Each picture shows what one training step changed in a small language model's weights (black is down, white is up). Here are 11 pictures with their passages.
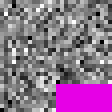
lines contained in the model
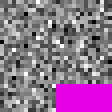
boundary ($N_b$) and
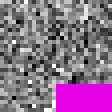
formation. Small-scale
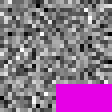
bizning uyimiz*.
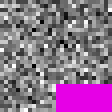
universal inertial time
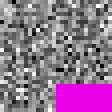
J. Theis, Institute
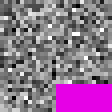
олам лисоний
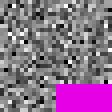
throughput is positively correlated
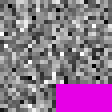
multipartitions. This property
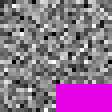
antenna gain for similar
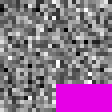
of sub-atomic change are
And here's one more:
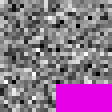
The matrix $\bm{M}$
